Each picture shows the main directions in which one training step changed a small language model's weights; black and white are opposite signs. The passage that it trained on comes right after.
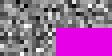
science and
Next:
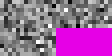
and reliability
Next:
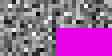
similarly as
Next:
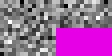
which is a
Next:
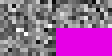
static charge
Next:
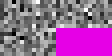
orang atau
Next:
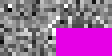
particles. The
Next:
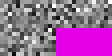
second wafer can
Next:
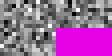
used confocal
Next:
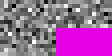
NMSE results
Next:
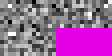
just depends
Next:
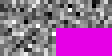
dalle prime
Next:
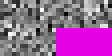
used in internal
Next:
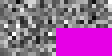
una alta
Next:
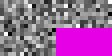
Interest –
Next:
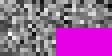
model for the proposed
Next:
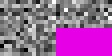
como forma de
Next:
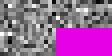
of physics
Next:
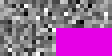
solution for different values
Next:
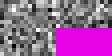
other particles because its
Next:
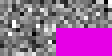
modes of decay of
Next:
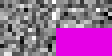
что инновации
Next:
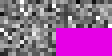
The states in
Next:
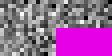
органлари ва
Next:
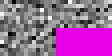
из пробы
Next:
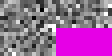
clustering parameter
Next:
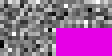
in which the
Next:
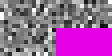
offsets in
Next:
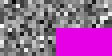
they found that their
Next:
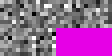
pertinent information
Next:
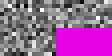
waarin van
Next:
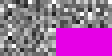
earth. In
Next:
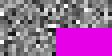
growing interest as
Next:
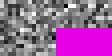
is significant at the
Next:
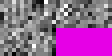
topgan inson
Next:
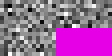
of misinformation
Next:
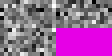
very close to
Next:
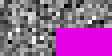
can also be
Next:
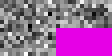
the trained
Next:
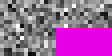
de travail
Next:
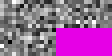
of these contain
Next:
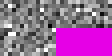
used RBM
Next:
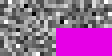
temperatures are
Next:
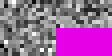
that the energy of
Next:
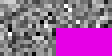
imaging that
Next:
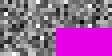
de aangever
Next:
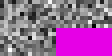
is the constraint
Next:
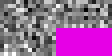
ahora el
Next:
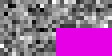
of unity
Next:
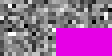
lower case and
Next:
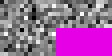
is important to the
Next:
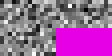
for the realization
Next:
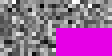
gate symbol
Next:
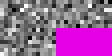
methods were scaled
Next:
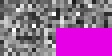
as in our main
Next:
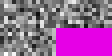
aos mais
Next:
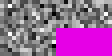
we will consider the
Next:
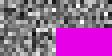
length scale is
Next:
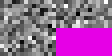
and evaluated the
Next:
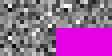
case. When
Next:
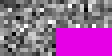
encore pour
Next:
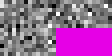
we demonstrate
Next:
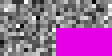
pero mayor
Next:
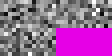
for neuronal
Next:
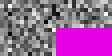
we can express
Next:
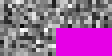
are chosen
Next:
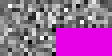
va milliy
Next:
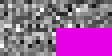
of N was compared
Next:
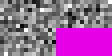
do not include
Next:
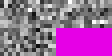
should be further
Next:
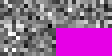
example, by their
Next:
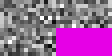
els seus
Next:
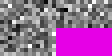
pure noise or
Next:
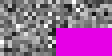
output of their
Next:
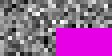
Patel et
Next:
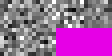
в развитии
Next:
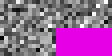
and discard the
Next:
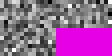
T$, so the
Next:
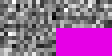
Station 14
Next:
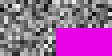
especialmente importantes
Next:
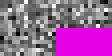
this assumption
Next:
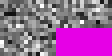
que, ao se
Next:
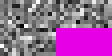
of collateral
